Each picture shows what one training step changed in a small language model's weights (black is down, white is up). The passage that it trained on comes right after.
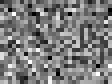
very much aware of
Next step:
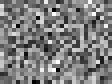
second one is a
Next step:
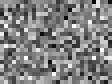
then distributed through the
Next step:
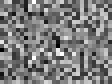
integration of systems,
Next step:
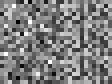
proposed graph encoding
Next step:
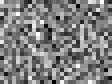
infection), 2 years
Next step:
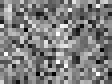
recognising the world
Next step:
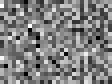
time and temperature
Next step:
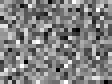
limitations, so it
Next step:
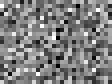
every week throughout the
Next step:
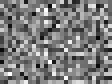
of input information for
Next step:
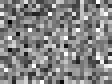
nm, respectively.
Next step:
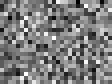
Contact Department of
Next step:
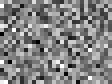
set in, beginning
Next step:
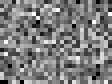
that is the spatial
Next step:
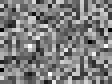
solar heating; industrial
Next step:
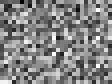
the age of 3
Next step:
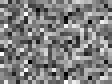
related easier are often
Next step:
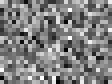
of newer
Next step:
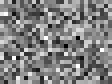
fundamental role in the
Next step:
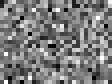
are $\phi,
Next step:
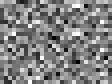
to the technical services
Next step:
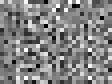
No No Yes
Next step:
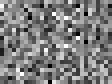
This of course makes
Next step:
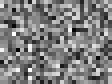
back to its
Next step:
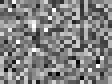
3 – sometimes a
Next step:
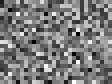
Barangay North
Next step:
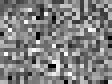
was estimated by the
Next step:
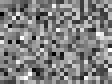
compound. The results
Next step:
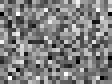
common finding which might
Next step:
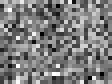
and prepare the
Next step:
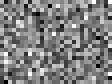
ratio used in the
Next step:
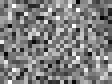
Managing operational costs
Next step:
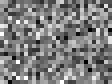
later be classified by
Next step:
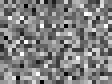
current WP4 focus
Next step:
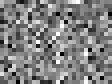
to acquire such
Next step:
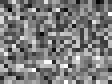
revealed that, collaboration
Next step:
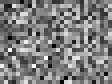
the skin,
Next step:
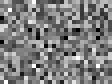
changes, many factors
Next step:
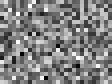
involvement of the
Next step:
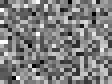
not versatile as
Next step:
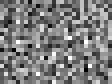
The effective use of
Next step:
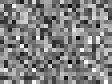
a problem for
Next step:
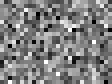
unjust means
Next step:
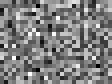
levels in cord
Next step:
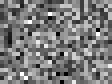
we obtain the
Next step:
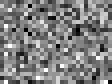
are special in that
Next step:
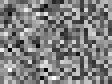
on September
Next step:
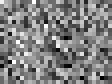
understanding of complex challenges
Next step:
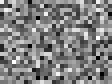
use and to help
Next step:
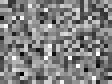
indicator. It seems
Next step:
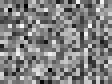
Surface change scores
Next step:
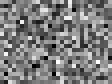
is merely
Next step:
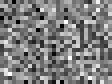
et al. describe
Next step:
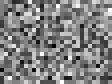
ago and since
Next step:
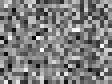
cohorts, two
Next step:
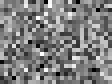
fourth feet of
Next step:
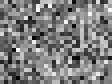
not liked by
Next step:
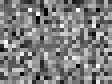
training data is
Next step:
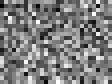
of each component
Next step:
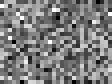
suggest that complex
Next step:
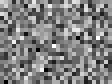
problems Research Data
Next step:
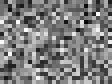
on. - Public
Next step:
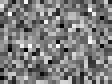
Routing protocol
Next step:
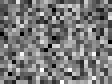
ABSTRACT In
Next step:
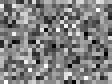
a slight increase in
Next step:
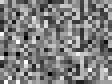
of the video's
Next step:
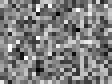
approved by the
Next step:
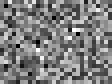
roughness when
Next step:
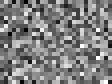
in the online
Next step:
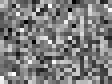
supplemented by the
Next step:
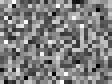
this layered
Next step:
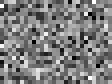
set ambitious
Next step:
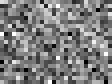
a firma;
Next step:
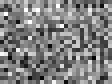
be corrected.
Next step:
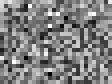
of the first steps
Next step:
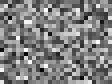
responsible for 22 per
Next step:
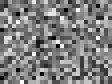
(Table 1.
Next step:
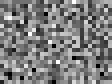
excess payload capability
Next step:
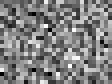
global stiffness matrix,
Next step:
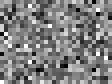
categories into the
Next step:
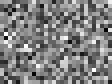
search into two
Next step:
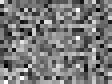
the application process.
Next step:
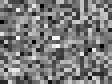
and cannot be
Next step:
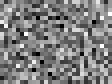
and place it on
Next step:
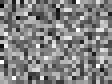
primary level of education
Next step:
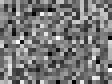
Since the probability
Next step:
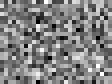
state Solid
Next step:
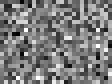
the most common
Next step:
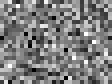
stand on a laboratory
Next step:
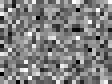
services with high
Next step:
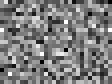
and surrounding community.
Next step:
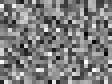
a transformation of functional
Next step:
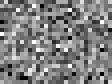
and specifications regarding
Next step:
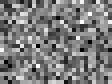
the image is divided
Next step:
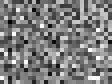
Due to movement
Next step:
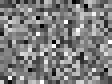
lesion was
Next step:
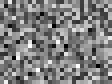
beam results in
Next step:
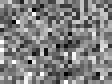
not of great importance
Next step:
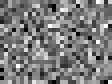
in East
